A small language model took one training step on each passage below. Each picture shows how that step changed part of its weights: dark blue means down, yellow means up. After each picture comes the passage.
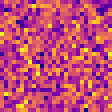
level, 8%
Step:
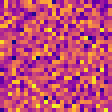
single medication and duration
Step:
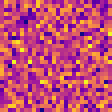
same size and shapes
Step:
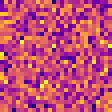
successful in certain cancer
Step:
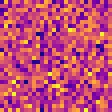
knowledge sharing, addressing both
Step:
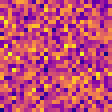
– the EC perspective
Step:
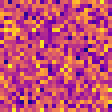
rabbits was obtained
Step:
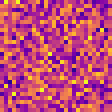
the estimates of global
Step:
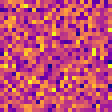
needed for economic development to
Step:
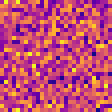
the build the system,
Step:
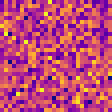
Statistical significance was assessed by
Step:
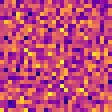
The language should allow more
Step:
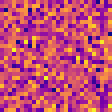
aim to provide clear,
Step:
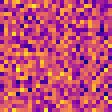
consensual marriage
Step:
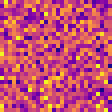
incubation period not less
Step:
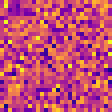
} (\exists
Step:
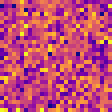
information gathered
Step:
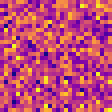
TE₀₀ mode
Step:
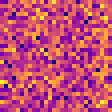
compared with sections Triad
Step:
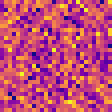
students from EG is
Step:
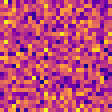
26], we noted a
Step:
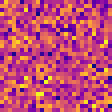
in Table 2. In
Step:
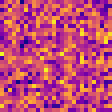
and Management OTHER
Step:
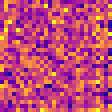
is the most potent
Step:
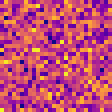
features. There are lack
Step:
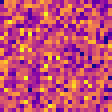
Oceans, including
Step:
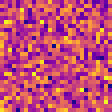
More research needs to be
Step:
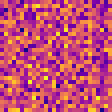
settings based on a
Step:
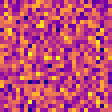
generation of smart fishways
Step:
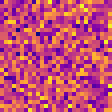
coatings, as a
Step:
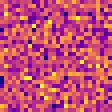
Is it safe to invest
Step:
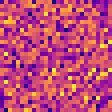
Grant agreement n°
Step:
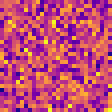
to act as good sources
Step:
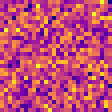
the reagents developed
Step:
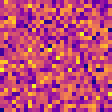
measured regularly. This
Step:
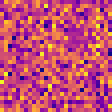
it is recommended that
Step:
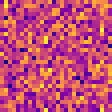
crystals were purified
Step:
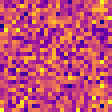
the saddest
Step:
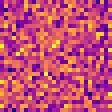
contributions which used to pay
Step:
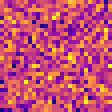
also identified that only
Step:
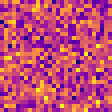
between the tooth core
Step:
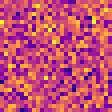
methanolic extract at
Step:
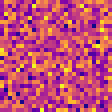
consider for CS Social
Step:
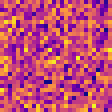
effective methods including accessible
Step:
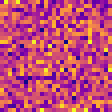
the size of spiral
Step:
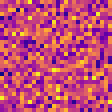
your app/game
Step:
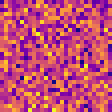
example of a rare
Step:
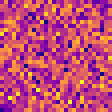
serial causal
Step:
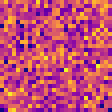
are obtained by starting with
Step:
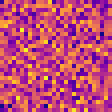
message based on a
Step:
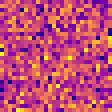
of this deck refer
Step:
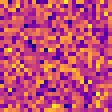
Links to National
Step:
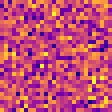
respiratory or
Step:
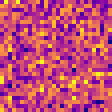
the development of regional strategies
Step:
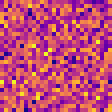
failures were found mainly
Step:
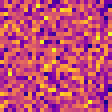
us to state the
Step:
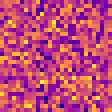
to identify the most
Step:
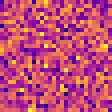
wrong skills.
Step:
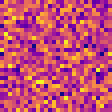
biking and public
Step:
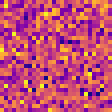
solution to ensure a continuous
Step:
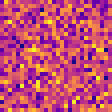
Pathogenicity Assessment
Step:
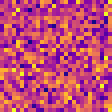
The molecular processes regulated
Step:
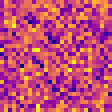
lines of code. There
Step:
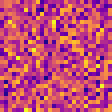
to as portals
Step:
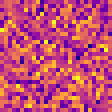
to the multi document data
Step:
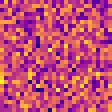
development of the society,
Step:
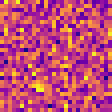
the Kannada language
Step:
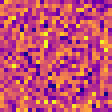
we know, the current
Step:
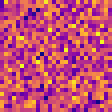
final approval of the
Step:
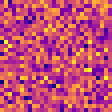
species are recorded as
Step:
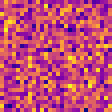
has changed, and I
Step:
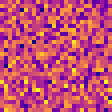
of performance of the students
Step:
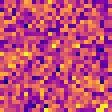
Scale bars depict
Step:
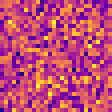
to understand their performance and
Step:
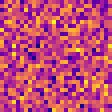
and study of the effects
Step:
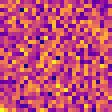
of occupational exposure to
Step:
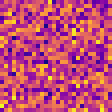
Exploring the scientific
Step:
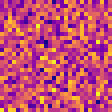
vision to connect things
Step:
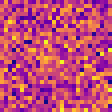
was 5 minutes and 45
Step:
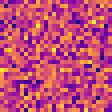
and convey some
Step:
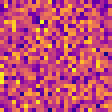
States from the period of
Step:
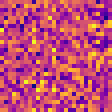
appear to affect these
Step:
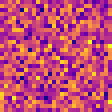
of the Rules'
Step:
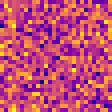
with previous research on the
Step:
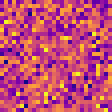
Aspirations or
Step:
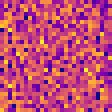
landowner and the
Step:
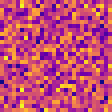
in samples. Measurement data
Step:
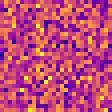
behaviors. In terms of
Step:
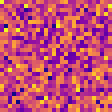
the NT groups see
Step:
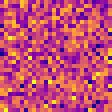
here is with who will
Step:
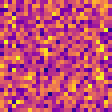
rate constants for the
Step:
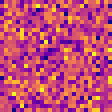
approach is to keep people
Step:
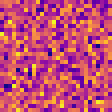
to provide good predictions
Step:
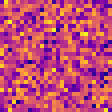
PID controllers for
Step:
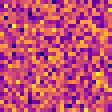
gain and excitation
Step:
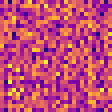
urban features) simulation items
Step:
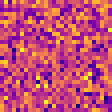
large volumes of
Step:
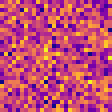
of Politics and
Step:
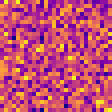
the central bank has the
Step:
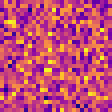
during microscopic examination
